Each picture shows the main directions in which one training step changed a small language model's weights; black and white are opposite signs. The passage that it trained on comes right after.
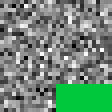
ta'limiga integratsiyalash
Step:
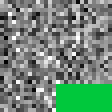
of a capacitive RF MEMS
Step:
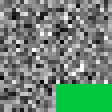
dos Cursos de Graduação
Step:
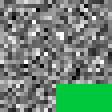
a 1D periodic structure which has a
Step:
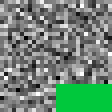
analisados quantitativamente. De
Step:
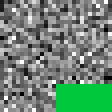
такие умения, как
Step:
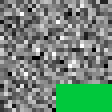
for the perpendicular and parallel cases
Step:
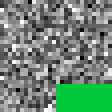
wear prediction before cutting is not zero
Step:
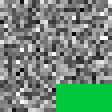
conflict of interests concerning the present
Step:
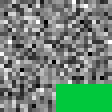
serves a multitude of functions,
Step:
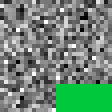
August 1 (orange),
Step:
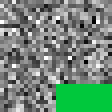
zero. On the other hand, compared with
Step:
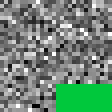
texto, cerca de 20 mil
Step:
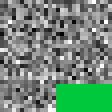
least a factor of 100 below what is already
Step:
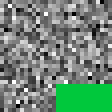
it to the case study of recent
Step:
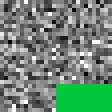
closest to the ground truth sample.
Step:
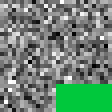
then, one described by %the usual
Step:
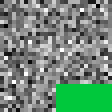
addition, genetic engineering of whole
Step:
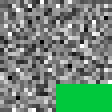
metric $\gamma_{ij}$ can now
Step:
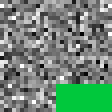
= 0$ which corresponds to GR,
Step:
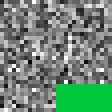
слово происходит от
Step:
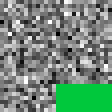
and hyperbaric bupivacaine
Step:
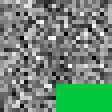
Kael de Grote University
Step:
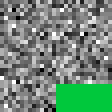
broiler diet had a significant positive effect
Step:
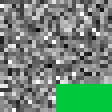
\begin{figure}[htbp] \centering
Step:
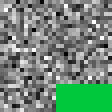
fuel assemblies from a
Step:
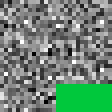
interesting is the ANN's ability to
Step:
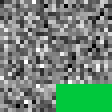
физические свойства
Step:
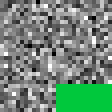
vector $n_h^\mu\propto
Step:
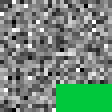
every player does. Additionally, esports
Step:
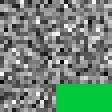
representation. Due to this, in many practical
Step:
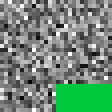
this definition of the Lyapunov
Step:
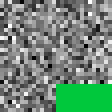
platformalarning aksariyati
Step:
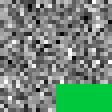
(with «clip» type of
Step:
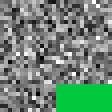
del nordeste* 44,
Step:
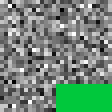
and its religious significance. The central
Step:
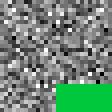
reklamaga muhtojdir.
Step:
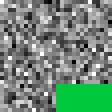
describes that parameters evaluate to the respective position in
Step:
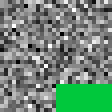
cuts. We have also studied a fixed
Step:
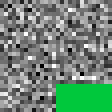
of programming. Where exit
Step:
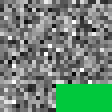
NI$ as a second order transition.
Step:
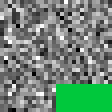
with pioneering research aims to accelerate
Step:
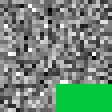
qarab keng hududlarni
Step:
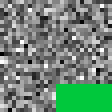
of things.”* - *A child
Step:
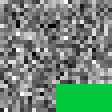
appearance of the higher-current null
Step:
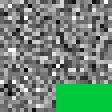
of pathogens and wood decay
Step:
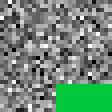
with increased anthropogenic impact and
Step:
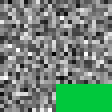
suitable for simulating the evolution of systems
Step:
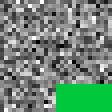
feces, and salivation in
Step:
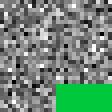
able to provide a fairly good description of
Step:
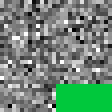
Accessibility design and evaluation methods;
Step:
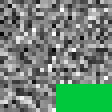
and strategic analysis to determine whether only the production
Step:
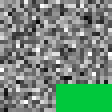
success of the activities carried out in this process
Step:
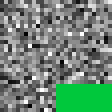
each temperature level may be shifted to obtain
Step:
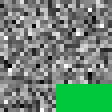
trabalho, baixos salários
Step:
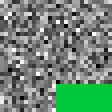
*Noi și Europa*,
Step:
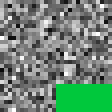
teachers, we provide them with an experience appropriate
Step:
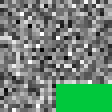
undergoes longer curing period.
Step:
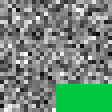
anisotropies and their physical
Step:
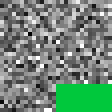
*common branch*. This way,
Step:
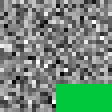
section "[Resources](#)". -
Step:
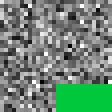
[1]. Асосан булар
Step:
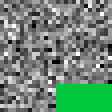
low segmentation error rate of approximately 2%
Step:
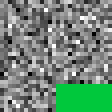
we employed two different simulation strategies.
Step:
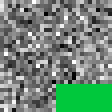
az egész és a
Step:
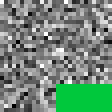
Economics, Discussion Paper
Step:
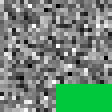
added (subtracted) for the HR
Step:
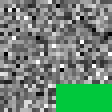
\\ \noalign{\smallskip}\hline
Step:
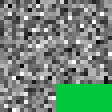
the ear and is sent to the
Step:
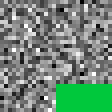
the POME producers in
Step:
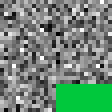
is to divide 2D system to many
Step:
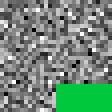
Sindarov Sherzod
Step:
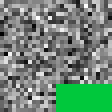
happy (Eugenio et
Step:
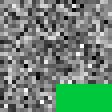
activity in studying and creative developing of
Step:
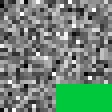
37 orang peserta didik
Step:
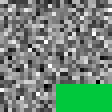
PageMaker | Верстка
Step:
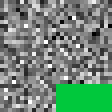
cases of designed instruments from the application of
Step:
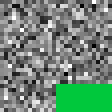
is difficult measurement become the size of the
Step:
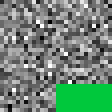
AT operates on ``physical
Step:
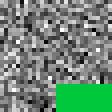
Marketing, and Financial
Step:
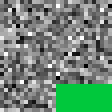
on the table 3 below. Status
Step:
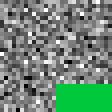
any auspicious ceremony
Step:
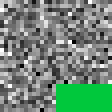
оралатиб суғориш
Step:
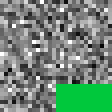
LLM did not perform the requested
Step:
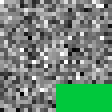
завдання автори
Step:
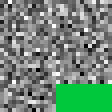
higher than the measured values for the samples with
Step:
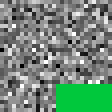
sometida a los mismos
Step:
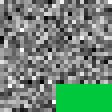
social outcasts, as tends
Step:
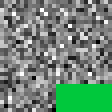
Signatures Signed for an on
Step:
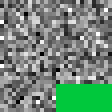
verso il riguardante, ha
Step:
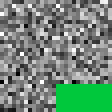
refers to knowledge of concepts and processes
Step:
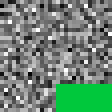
pairwise exclusive outcomes. Since all the
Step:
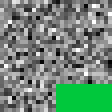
de las habilidades de habla,
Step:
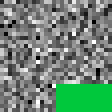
systems electrical and mechanical. The input
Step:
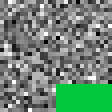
fewer behavioral incidents, increased
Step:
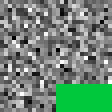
the rapid growth of open data on the
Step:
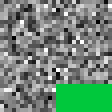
ko‘paytirish, sifatini
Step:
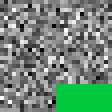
Didaktik tamoyillar –
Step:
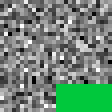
as it is well known, in standard
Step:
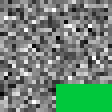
$T$ should examine whether it
